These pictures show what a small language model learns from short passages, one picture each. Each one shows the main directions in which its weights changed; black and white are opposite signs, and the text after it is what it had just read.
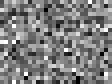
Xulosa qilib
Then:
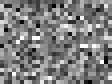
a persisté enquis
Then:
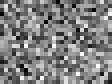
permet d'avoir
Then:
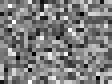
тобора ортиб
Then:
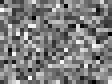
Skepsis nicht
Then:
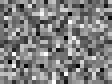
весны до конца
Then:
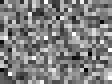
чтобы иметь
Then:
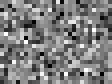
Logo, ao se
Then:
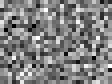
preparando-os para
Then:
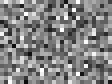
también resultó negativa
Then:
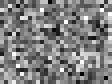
Undang Ruslan
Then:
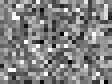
«doing gender».
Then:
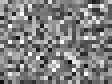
demás y está abierto
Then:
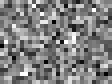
pishish davrlariga
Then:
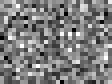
c/ga bolǵan
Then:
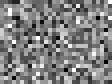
pues es superior a la
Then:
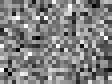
diversas habilidades,
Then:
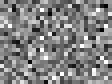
виноградарства и
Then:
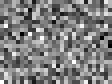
рекламалари ҳам
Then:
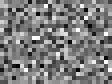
considerável de atendimentos
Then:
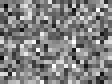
yang berintegritas dan
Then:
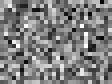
methodology: the
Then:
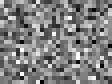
pedagogik tizimni
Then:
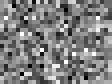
Ademais, cabe
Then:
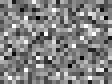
un rei. Nic.
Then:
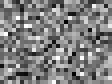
Ahamad Donishning
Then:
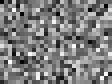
University, Tirupati,
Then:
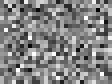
que atualmente está
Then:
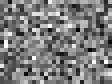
по применению данного
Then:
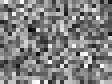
ba nhóm
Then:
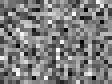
são detalhados os
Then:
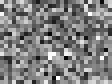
рынка сбыта
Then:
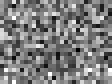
aylangan. Bayramlar
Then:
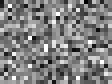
de ser o instrumento
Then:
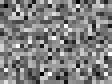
los cultivos ricos en
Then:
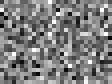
quyidagi tenglama
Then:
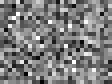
10 cepas de *M.
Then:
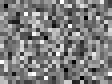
aspek pemenuhan
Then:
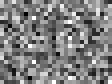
município de cada
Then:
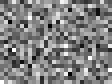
Всі витрати
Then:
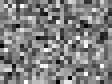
S, Syrjänen
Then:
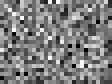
lebih praktis dan
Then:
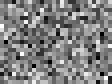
den Biographien zu
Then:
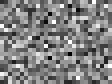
puede distorsionar la
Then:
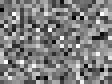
eng muhim jamiyat
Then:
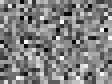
alguns exigem que
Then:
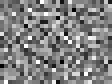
intègre des
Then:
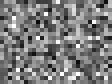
escolas da província
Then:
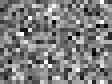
бугунги кунда
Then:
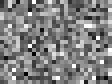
nutqda asosiy
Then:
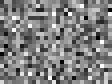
mashg'ulot har
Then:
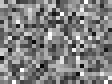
Le Rouzic P,
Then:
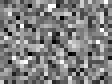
*Zhang Y.,
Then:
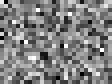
Livro, SP,
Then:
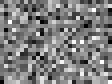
su entorno real.
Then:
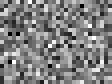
peyzaj beriladi.
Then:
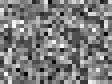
динамики изменений
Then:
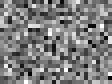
50 % ли шакар
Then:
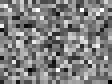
estudio, donde se
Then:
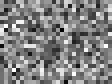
eigener Kraft zu
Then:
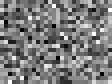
la clientèle de
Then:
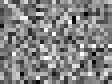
بینی کردن
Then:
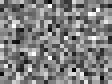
area of library
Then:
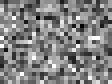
Réf. Entreprise
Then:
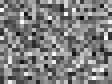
bentuk estrogen yaitu
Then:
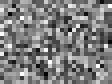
muammolariga sabab
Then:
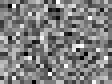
belajar kapan
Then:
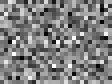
лица. Можно
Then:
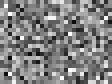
eralarining boshlarida,
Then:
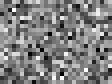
в розрізі
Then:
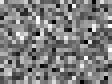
tutti e deve fare
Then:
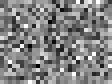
beeld' te veel
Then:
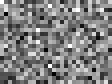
ao comportamento [Alves
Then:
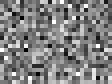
lebih rendah dan
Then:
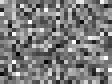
onderdeel van de taak
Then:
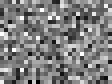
Balandtepa va
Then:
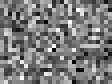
zijn en dit
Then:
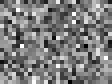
ácidas, em sua
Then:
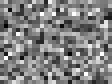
и своевременного
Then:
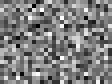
uglerod, shisha
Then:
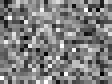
листа, коли він
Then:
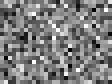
com deficiência**.
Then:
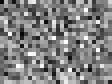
condições às quais
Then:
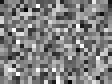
Dari data pada
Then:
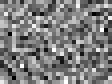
(глиной) и
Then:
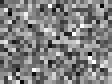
I., *Rozwody
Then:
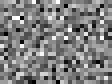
taqdim etadi va
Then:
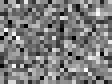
вопросов также
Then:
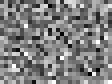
de dezembro de 2020.
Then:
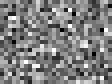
apenas em vídeos
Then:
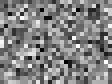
a buscar comida para
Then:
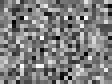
advantages and
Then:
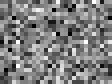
panaudotas ir
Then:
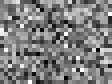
Al-Asl. –
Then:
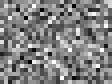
қўлига танга
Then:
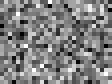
combinación nueva.
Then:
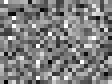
cateter venoso
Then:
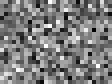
листьев, или в
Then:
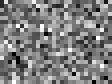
Ta’lim texnologiyasi
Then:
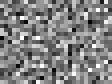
intensive care unit
